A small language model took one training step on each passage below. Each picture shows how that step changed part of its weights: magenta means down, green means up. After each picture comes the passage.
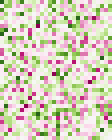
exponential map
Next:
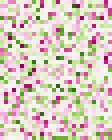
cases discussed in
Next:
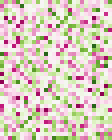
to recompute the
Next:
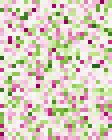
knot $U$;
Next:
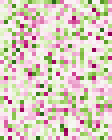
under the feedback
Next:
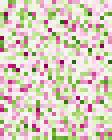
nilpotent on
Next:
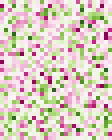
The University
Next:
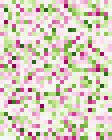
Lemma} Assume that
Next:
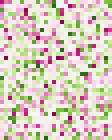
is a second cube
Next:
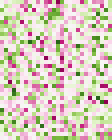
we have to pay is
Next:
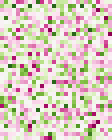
$\deg$ being 0
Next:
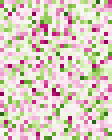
a canonical algebra.
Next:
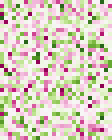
the upper range of
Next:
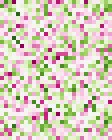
\nonumber\\ &\times
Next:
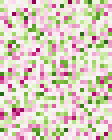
height two, such as
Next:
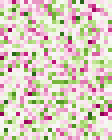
independently from each
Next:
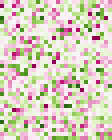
weight $v$ such
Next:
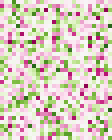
degree reason and by
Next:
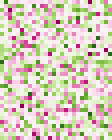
Proceedings of the
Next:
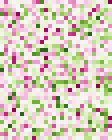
rewrite the
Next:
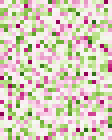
E_n$ and if
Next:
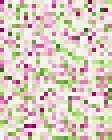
RNN head is
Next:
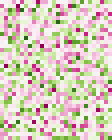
ordered triple
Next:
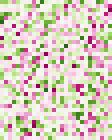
imaginary vector in type
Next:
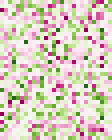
the right-hand
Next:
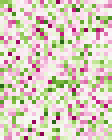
that the representation theory of
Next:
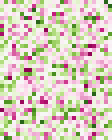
main statement of the
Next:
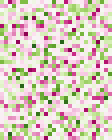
defined by convolution product
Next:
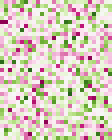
convolutions is the
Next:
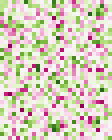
points of the algebraic function
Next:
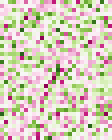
is hidden, can
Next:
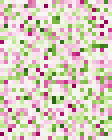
by the global basis
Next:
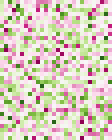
As noted above, in
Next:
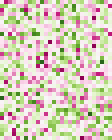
solutions of the wave
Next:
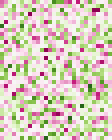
of a polynomial $f$
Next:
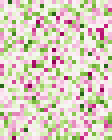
prospect. The first
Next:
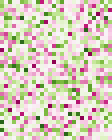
$G$ we denote the
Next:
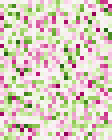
\ldots n, \]
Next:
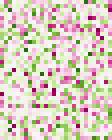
violations. This
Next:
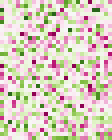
of $s$ elements.
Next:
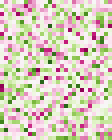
complex $X$ and compact
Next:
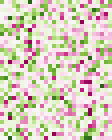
results for three sets of
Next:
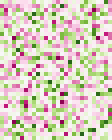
refined in a natural
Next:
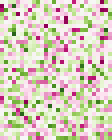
matrix.\par The product
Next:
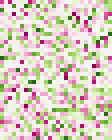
common fixed point of the
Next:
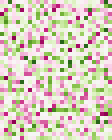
either isomorphic to a
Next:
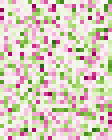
to the optimal one.
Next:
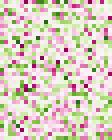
\frac{z -\bar
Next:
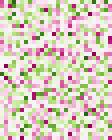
order, and the corresponding
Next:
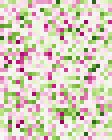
,$ where $\mu
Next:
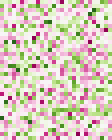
only on $k$.
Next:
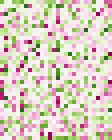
Banach module
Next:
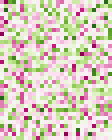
x} \right)
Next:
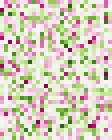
is only able to
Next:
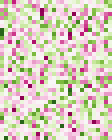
is more complicated,
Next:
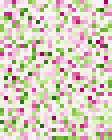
we must delete the
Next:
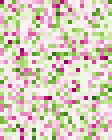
be chosen large
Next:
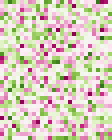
Fix (f)
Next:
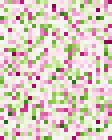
two positive numbers such that
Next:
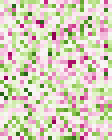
This is an open
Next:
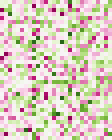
not in a unique way.
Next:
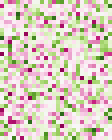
with 6 states shown
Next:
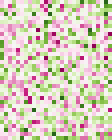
space with fixed determinant of
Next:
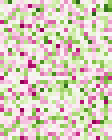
never be contained in
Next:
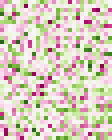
group $1 \times
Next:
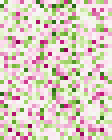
the visiting
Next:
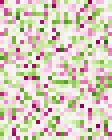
observations of the
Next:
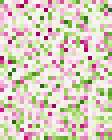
dynamics and
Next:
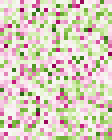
or involving
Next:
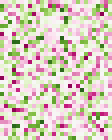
>0$ such that every
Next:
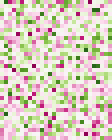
degree $n-1$
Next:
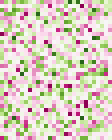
$dh$ are the
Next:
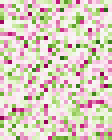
and consider the lowest such
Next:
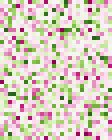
have $n/p$
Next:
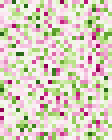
the loss function test
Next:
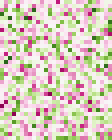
have seen so far
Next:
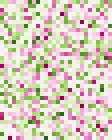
with respect to the weight
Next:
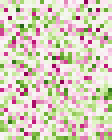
pair of Heegner
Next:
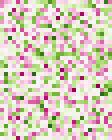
any choice of closed
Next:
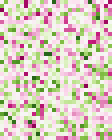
inequality holds coordinate-wise
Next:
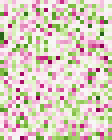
the asymptotic
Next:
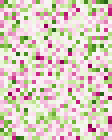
Auslander ring
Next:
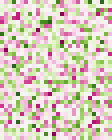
done in fall
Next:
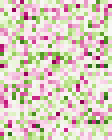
a well-conditioned
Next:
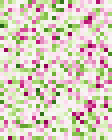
in the previous section we
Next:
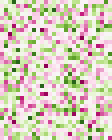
1} and then to
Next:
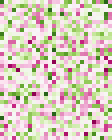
structure on $U$.
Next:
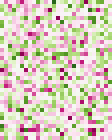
be any Cauchy
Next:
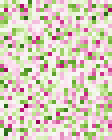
examine the terms of
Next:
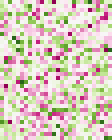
a priori
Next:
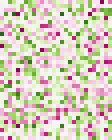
do not rely on
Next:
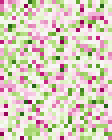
There is a unique
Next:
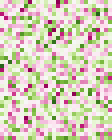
class of bijections
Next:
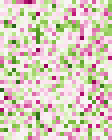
this, we propose and
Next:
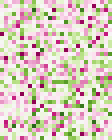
a generalized involution
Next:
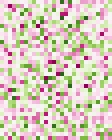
the annulus with
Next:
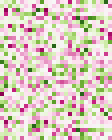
important in the
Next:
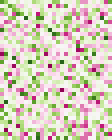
approaches to description
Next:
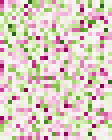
with. \par There
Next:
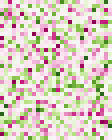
other vector. At such
